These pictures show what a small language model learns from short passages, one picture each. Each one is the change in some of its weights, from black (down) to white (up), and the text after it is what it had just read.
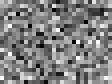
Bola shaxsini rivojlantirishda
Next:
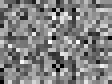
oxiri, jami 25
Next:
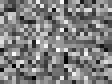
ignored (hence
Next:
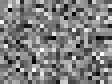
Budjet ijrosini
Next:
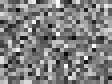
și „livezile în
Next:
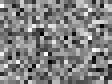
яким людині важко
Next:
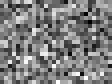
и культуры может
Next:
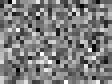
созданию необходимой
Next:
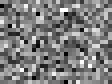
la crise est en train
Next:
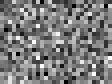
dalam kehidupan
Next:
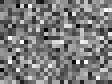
que puedan haber
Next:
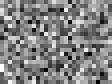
ko’rib, qo’l
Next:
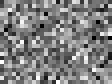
üretmek, bunları
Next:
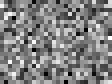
permanência na UTI não
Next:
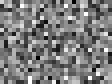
artificial intelligence
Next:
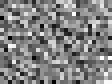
chidamli. Ularning
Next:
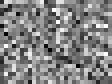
sample consisted of
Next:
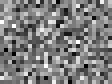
cinco jugadores.
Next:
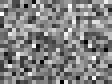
avtomobillarni ishlab
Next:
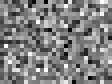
parkir dapat memarkir
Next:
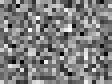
responsible for the content
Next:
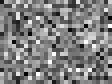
bat sortzea.
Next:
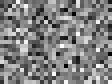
test mashqlari
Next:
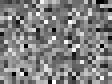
las competencias resulta
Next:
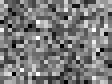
pikir individu dalam
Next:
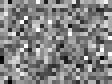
vositalarini yaratish
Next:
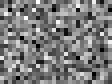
namoyon bo'lishi
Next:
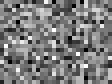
tersebut, sebagai
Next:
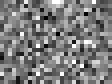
die Funktionsweise
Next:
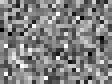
Day in Galicia in
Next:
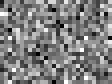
tashkil etadilar. Bu jarayon
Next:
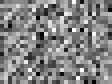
oqilona tashkil qilish uchun
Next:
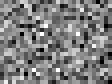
pelas doenças que
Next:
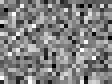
Deste modo, uma
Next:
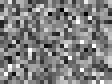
ontwikkeld tot
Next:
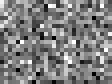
bo‘lgan hayvonlar
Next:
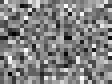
available nutrient
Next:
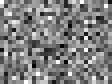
где: ν –
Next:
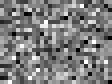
готовые обзоры
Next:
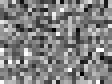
является необходимым фактором
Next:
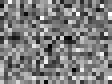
del docente, finalizando
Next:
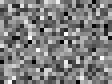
М.Л. Направления
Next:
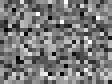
data merupakan salah
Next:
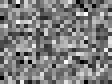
кодекса, развития
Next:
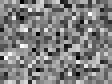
The globalization of
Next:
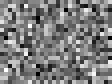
buzilishi ko'p
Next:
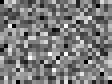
анализ газетных
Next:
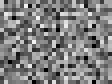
influência direta sobre a
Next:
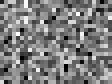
la existencia de los universales
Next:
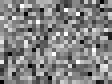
que fueron quienes
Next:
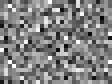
verteilt. So
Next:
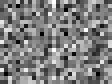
ва малакасини
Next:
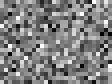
базуватись на вже
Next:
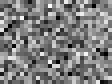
valor “do ponto de
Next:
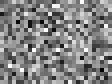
dem feuchteren
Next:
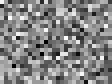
fleurs et fruits
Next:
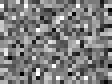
ale unei limbi
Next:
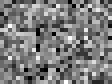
muhabbat ruhida
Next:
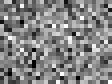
Yıllara Göre
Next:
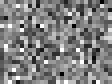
determinação da causa dos
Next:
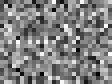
olib borish ishlarini
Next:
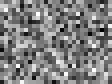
Brasil permitirá destacar
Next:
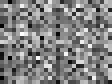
tashqari, sanoat
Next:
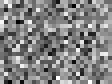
în J Strachey,
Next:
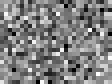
psíquico. Nesse
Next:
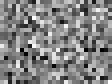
úlceras post
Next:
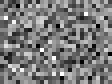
tampilan sambah
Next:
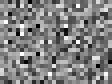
de la Calzada
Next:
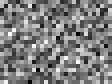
і сталий розвиток
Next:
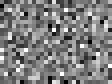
como la Fuente Q,
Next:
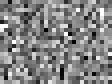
elaboración propia.
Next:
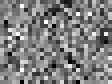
no Brasil. Durante o
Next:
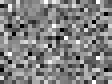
edi. Bu sulola
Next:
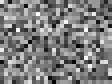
in binomial format
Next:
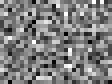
biladi... Birinchi
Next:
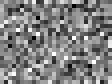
следва да върне
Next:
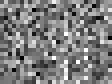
ikki muhim vazifa
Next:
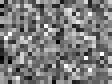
shakliga ega degan
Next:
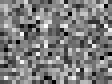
2 e doenças
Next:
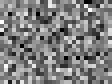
qilib aytganda
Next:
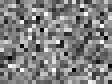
yordamga muhtoj
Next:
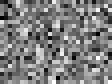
um Real em uma relação
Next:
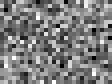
reclusão deve ser
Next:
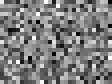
por parte da ANVISA
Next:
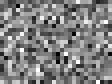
“Santuário de
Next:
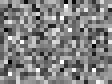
qayta ishlashni tashkil
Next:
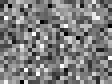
momento nas ações para
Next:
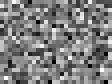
среди них не
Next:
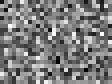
universal da luta entre
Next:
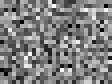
skveru koji se
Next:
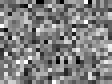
власності, а також
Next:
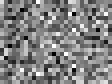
Auditing, National
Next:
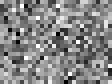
de Tabasco.
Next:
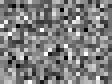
вищої освіти
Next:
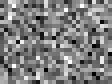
bo‘lgan mavzu
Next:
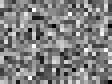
баъзи аччиқ
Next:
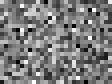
ao pré-natal
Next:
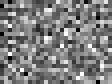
o'zaro hamkorligini
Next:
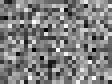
interação social, impactando
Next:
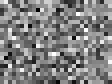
e.g. how
